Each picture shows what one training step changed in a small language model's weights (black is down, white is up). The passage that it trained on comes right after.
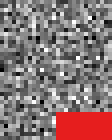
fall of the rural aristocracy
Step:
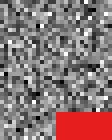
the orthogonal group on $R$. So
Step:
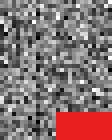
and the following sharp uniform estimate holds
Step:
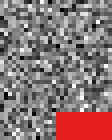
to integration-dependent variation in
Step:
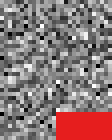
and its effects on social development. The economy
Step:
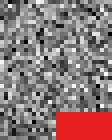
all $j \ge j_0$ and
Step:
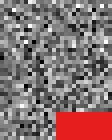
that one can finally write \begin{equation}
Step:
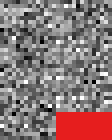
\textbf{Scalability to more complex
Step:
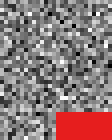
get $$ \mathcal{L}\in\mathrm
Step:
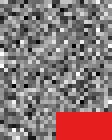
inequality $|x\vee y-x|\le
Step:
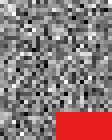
can provide strong employee retention to the
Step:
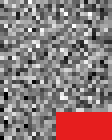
person resides in the country where the project is
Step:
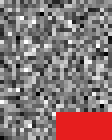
\item \textbf{Step 2:}
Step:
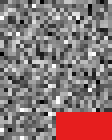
is a subgroup of $(\CC^*\ot
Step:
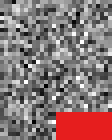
to attend parties and music
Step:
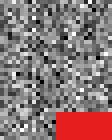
case of missing values is obtained for many
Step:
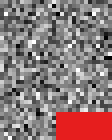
Onsager's conjecture for the
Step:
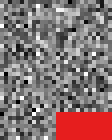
Congestion on the road creates
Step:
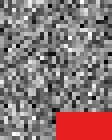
half thousand years old, which was
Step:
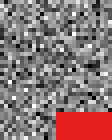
$C$ and $L_j$ is
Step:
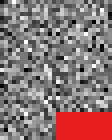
doing when you realized it was a
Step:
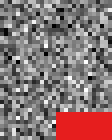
the leading edge is meshed with
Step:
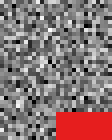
Malang, East Java,
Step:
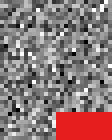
Chandna, "Design, development,
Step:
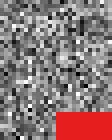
harmless. Niama-Meya
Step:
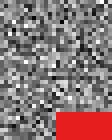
\noindent {\large \textbf{Previous
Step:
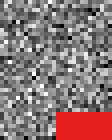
of each $k$-cell, is either a
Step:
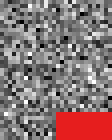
phenomenon of the turbulent
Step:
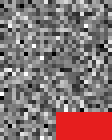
time 0.42 s), resulting in a mean
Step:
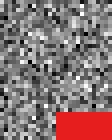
tube permitted the use of the same
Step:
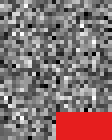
and activities (and to human knowledge in general as well
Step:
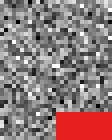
The ethereal extract was washed
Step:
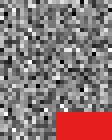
period that the foundations of written speech are
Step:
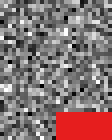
necessary to achieve that value. The formula is
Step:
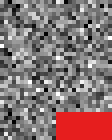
of existing solutions and renewed interests in
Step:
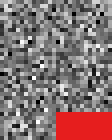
and David~W. Lewis.
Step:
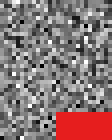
averaged ordinary differential equation implies
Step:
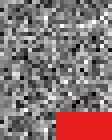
the new Diagonal covariance matrix
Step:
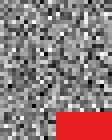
losses. Moreover, environmental factors such as
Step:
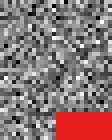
to cheaper commercial feeds
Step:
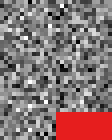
gains exceeding 20 kg in some
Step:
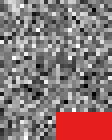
square of any prime less than $\xi =
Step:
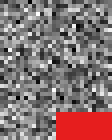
obtain basic martingales and to bypass
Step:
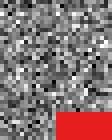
Integrating Digitization and
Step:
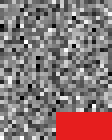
operator for the first derivative: A matrix operator,
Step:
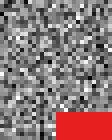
would be ready for the big time! Stand
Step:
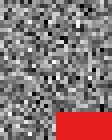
Transfer Equation with Linear
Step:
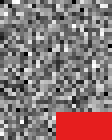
on an Olympus BX 43
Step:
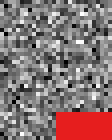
with its submission to *Social Sciences
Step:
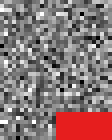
the metric $g_{\Soul}$ on
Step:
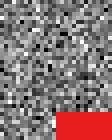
services is influenced by their abilities,
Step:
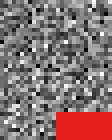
\OO_X) \end{equation*}
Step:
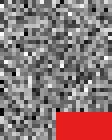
a Bethe ansatz type formula, see
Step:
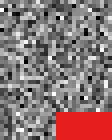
while emphasizing that the basic idea of
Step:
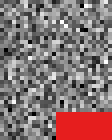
measurements showed within about 2% that the concentration of
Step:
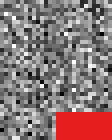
is found through numerical experiments that the proposed approach can
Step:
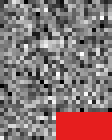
is locally finite with respect to a set S if there
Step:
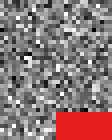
Migration and Population Studies, University
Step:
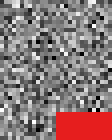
Lexicon plays a prominent role
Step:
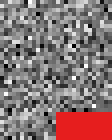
in several variables have already been established, but they are
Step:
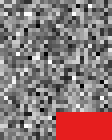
and internationally, including regulatory
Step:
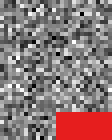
qui sont essentiellement
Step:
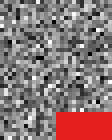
the other words, $L_{A}[s]$
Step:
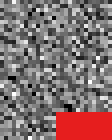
GIS APPS AND GPS
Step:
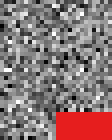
|\nabla u|^2 dx \geq
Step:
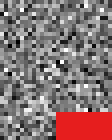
have: \hskip3pt{\rm (i)}
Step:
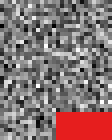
in a projective resolution of another cofibrant
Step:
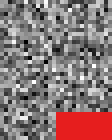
context, it makes sense to simply use
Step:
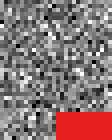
limit points of the proposed inexact variant.
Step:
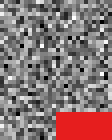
"Recent Australian developments in
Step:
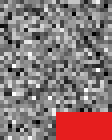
independent of $A$). \begin{corollary} When
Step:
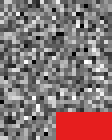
function \be\label{FGz}
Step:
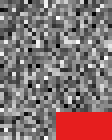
The first 500 samples of uniform RNG,
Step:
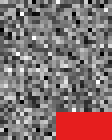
on higher side. Proper referral with necessary
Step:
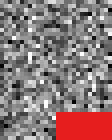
trace functions: \begin{eqnarray*}
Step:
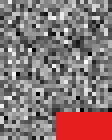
the hidden layer is not always necessary for a
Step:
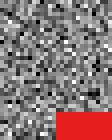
$X_n(y)$ being constant over the
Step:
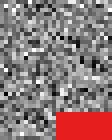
easily check from (\ref{re1}) that for
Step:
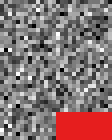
as endogenous antimalarial
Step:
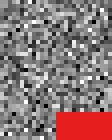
growth promoting rhizobacteria
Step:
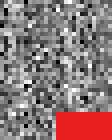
that being selfish is not always good for us in
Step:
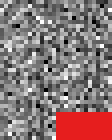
foreign language teaching theory and methodology is the
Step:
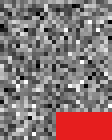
class $V(\alpha,\eta)$, if and only
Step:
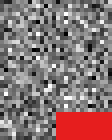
affecting food security, ecosystem
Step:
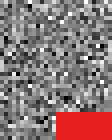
into human life by the Lydians in the
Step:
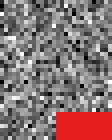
a specific person and how decisions issued by the
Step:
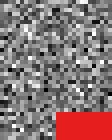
defined as \begin{equation*} \left(
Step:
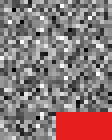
Yu Yao, Xiong
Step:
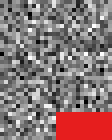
of Langmuir adsorption
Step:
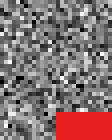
of Claim 2.} We will show only the
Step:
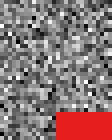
language, people have to learn how to understand and
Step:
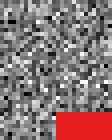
finite \mbox{$3$-homogeneous}
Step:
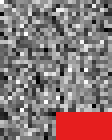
combine the EM algorithm with the graphical
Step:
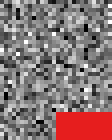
radiometric signatures in the frequency range of
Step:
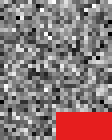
genus-two Lefschetz
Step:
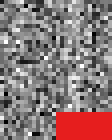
immediately obtain the following proposition which says that
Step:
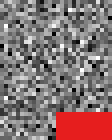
evidenced-based interpretations that could guide
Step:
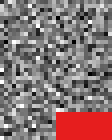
)^{-1}$. It follows that (with
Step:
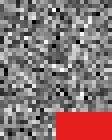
of graphite/epoxy bolted
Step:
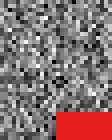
one can create a dataset based on existing,
